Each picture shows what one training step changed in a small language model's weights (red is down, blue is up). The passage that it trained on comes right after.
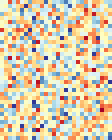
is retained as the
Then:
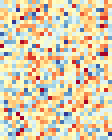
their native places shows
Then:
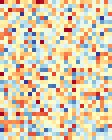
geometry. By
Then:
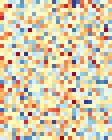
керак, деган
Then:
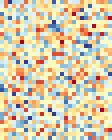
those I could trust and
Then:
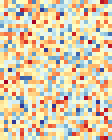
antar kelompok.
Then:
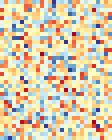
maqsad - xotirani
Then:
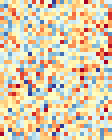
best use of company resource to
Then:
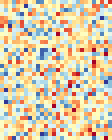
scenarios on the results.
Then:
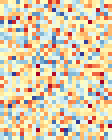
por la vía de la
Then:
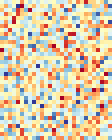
to form a coherent
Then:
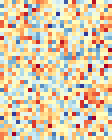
querem legitimar
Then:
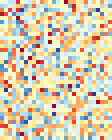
participation and make the subject more
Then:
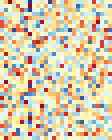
kemahiran dan
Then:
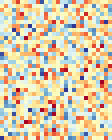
si tratta di una
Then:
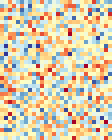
in the classroom and several effective
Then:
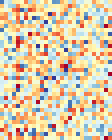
Average Peak area
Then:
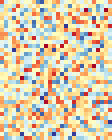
reading comprehension of
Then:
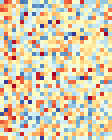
data collection and storage. With
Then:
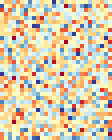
and HOPBT
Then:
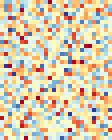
asosiy vazifasi har bir
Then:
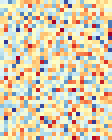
A is the $n
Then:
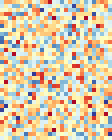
set Predicting
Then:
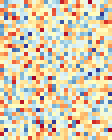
of interest and confirm that
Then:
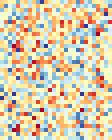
intrigued I
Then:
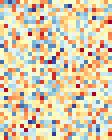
to possess interaction skills.
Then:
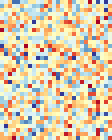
бозори касод
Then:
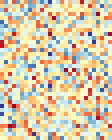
середньо- та
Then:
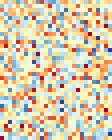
in table 2 to 3.
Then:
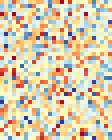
greater the Competitive
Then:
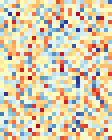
European Migration Network
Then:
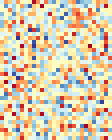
Therefore, this paper proposes
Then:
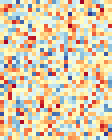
organizational management, particularly in
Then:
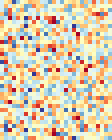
diverse sexual orientations and
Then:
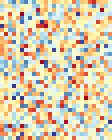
the vertical dimension of
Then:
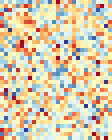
funksiyasi Fransiya
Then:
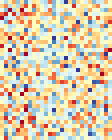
oid qarashlarini
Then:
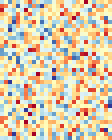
танлаш орқали
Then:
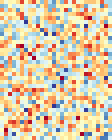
etc.) on all participants in
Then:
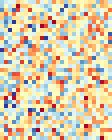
erta bronza
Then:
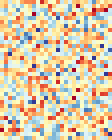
вироби мають
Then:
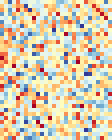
and interface improvements.
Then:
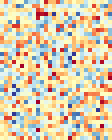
de tejido,
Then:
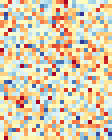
aventuras en el
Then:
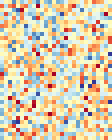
made with a cork
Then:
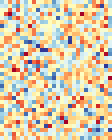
such as a contract or other
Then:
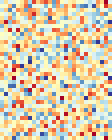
physiological action on the
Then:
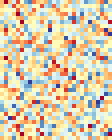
THE WORLD
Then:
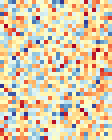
ervan op de
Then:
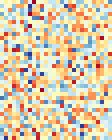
Therefore, effective public health management
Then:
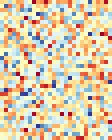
loyalty and
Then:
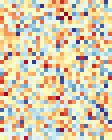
и со стороны
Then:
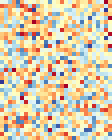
ranglarning psixologik
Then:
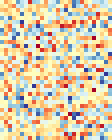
que, para os anos de
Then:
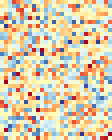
el promedio total del
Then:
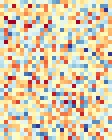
seu também [clikando
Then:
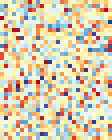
US have the highest increase
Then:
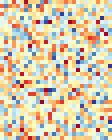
statistics and assessment of all
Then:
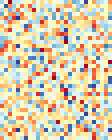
proteínas G como
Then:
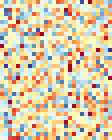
have an essential role in
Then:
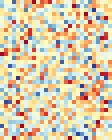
explicative a Plenului
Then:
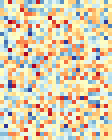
для уменьшения
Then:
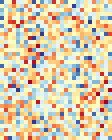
a base cartográfica
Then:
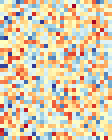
technology. Due to the
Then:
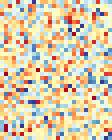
was carried out by several
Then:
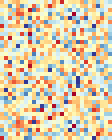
than the total number of
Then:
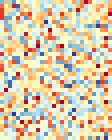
va ko‘p sonli
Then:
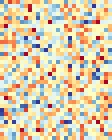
glass or aramide
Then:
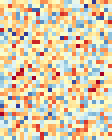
two Landmarks, both
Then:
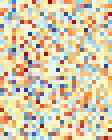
independence. Initially
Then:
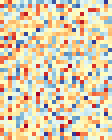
таким кутом
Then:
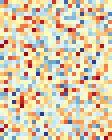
sanal ortamda
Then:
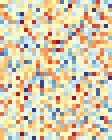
within seconds for the dataset
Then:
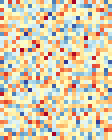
economic and ecological perspectives
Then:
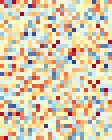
with other EU research projects programs
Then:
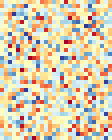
розглядається як
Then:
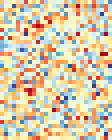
Table 2. A significant reduction
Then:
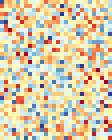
di lingkungan
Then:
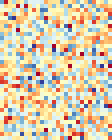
reporting period, the team
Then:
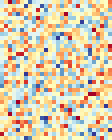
ha sido editado por
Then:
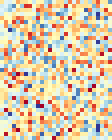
računu za
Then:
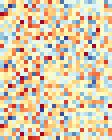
descuidara un
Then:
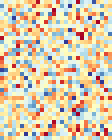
public institute follows PNC
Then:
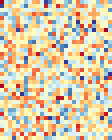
third highest occupied
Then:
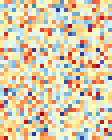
fait, une étude
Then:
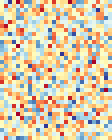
educational programs "Computer
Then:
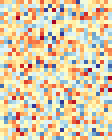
alcoholics scored
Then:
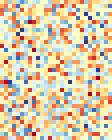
bosqichda amalga
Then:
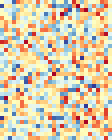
10 Da clic en
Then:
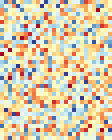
ad allievo o lo
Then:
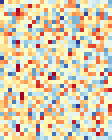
; Vardakosta,
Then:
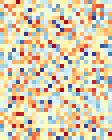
before 30 years of age is
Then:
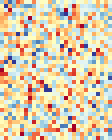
[36], which are used
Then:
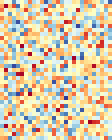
instituti, sud tizimi
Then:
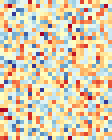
the gas components CO,
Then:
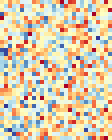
the crystal structure.
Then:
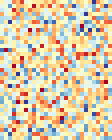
të standardeve ISO
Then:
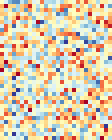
yurtimiz boshidan
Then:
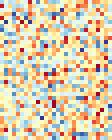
también permite una producción
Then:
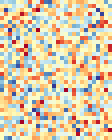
and an article entitled
